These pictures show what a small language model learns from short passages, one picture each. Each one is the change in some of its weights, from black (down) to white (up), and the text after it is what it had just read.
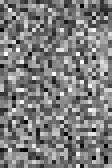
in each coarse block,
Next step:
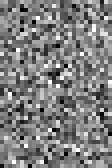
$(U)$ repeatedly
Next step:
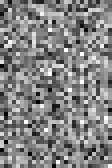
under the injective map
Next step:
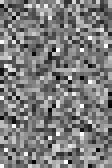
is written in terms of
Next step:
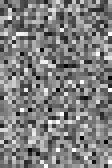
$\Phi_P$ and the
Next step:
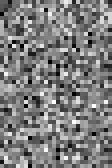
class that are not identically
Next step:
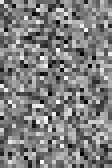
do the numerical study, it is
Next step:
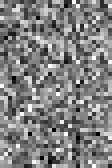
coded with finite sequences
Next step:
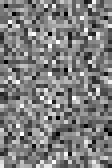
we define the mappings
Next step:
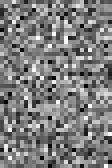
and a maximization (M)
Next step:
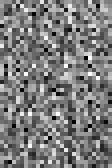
the {\it total first
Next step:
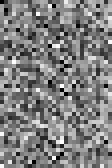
network resources under
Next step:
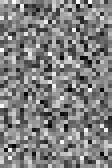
S. \end{equation}
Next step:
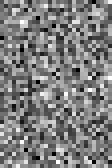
$H$-invariant, so we
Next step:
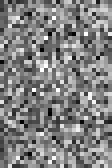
since it is done in a general
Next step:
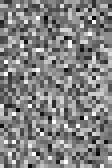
numbers of genes in the
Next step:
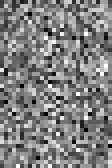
In particular, if $V$ is
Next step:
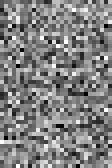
and if $N$ is
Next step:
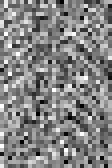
4} \end{subfigure}
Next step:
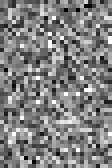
that $\phi_{0}$ does not
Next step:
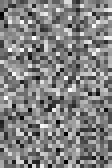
has size at most
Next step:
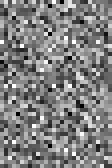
is \begin{equation*}
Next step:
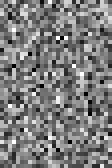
I. Kolyada;
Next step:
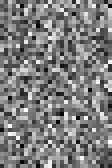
$\tau_y$ respectively. As
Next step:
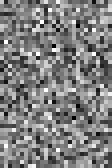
is full of a massive
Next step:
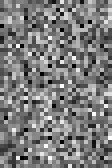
forms on~$X$, see
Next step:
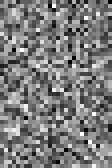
seems at the moment
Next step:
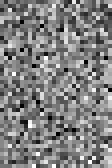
$\delta$ sufficiently small.
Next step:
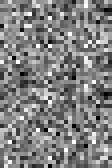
with the Euclidean
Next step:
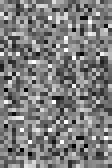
for $1\leq i\leq
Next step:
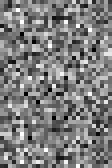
both Pieri chains are
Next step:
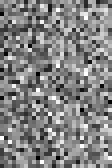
regular, the local construction in
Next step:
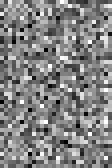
be approximated in the
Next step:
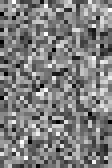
extremals of an
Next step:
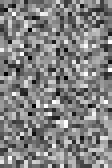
to $\gamma_\infty(r)$
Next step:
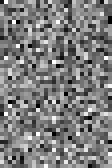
vectorfield such that $$ |\xi
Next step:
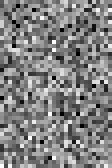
implication} Une implication de
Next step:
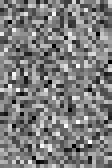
the functor $F_A$
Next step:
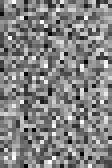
in this section, the case when the
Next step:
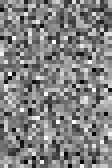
$p \in M$ and for
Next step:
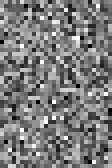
them is of reasonable
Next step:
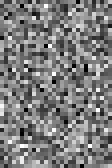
$P, P'$ are the
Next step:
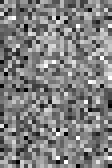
there are no nonnegative
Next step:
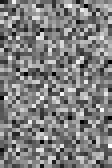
standard inner product) and we
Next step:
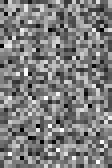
an $(n-k)$-dimensional
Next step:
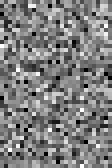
we construct the numerical approximation for
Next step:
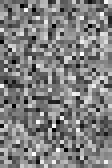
measured output, the discrete
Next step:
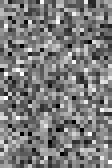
square tableau as a
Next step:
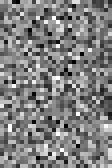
\times (s-k)}$ with
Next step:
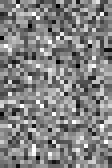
hypothesis when%
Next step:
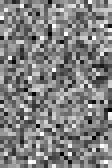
Such a point gives rise
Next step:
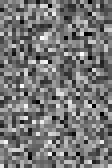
a $G$-invariant
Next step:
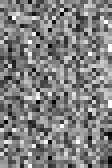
derivatives at the
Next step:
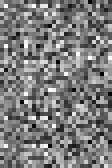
a blowup of a surface at
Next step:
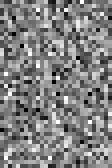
Solutions for Differential
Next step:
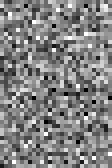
have $\ind_{\bh}
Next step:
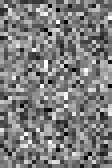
at $0$ with respect to
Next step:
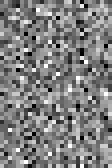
essentially finite at
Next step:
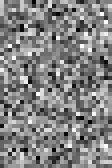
such as distinguished
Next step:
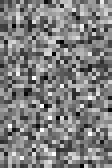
and only if $[\mu]\in
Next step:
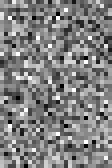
Z_2^n \rtimes
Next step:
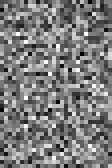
a topological group $G$
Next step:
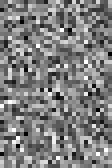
$F$. By \cite[Theorem
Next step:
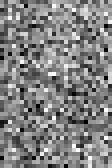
and $\overline{G}$, respectively.
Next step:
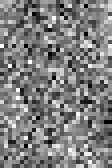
want to mention that
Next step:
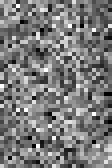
to mimic high order
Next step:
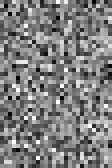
dynamical processes.
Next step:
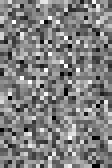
the Copeland
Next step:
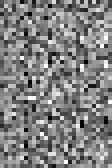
In this section, we collect
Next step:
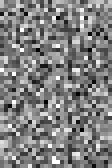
this topic. The theoretical
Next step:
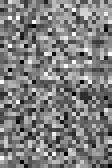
and $g > 0$ uniformly
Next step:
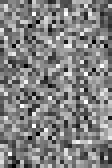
developed for applications
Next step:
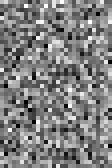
this complex is denoted by
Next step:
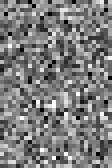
$\Pic(X)$. In that
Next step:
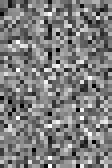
can deduce the following stability
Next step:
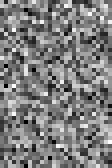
as the configuration model,
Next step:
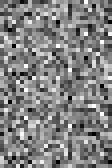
Let us now define, for all
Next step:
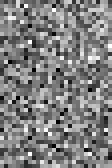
rational maps of degree
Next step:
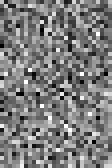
the probabilities involved in
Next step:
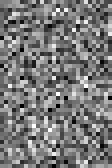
($ii$), there exists
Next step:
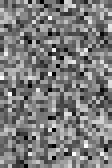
(see \ref{linear part and
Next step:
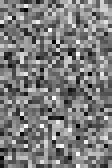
a conformal vertex algebra on
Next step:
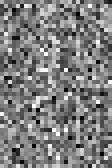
edge replacement system is
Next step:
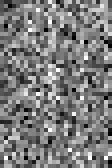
degenerate Gaussian process
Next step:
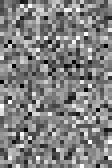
where $F(\ve, N)$
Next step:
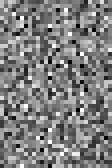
the states and controls
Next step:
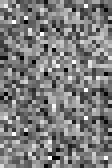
show that these functors
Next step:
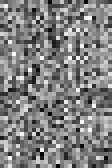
selecting a set of exact
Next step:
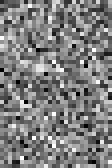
$$ where $\lambda_0$ is
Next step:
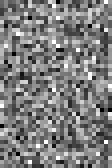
connection $\n$. For vector
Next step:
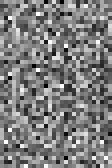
\cdots \\ \cdots & \cdots
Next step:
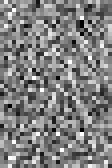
the label of each white
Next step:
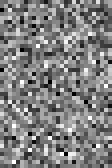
$a$ and $b$ with
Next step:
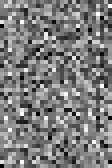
$A$ acts on
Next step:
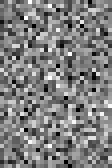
any least energy solution
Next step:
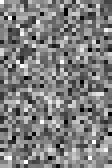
exactly 216~Hamiltonian
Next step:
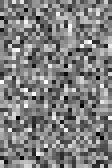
r) \in {\mathcal
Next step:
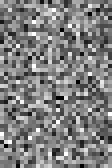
for $N=1$. Suppose
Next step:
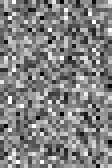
\begin{proof} (i)
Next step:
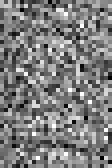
Recent work in this direction
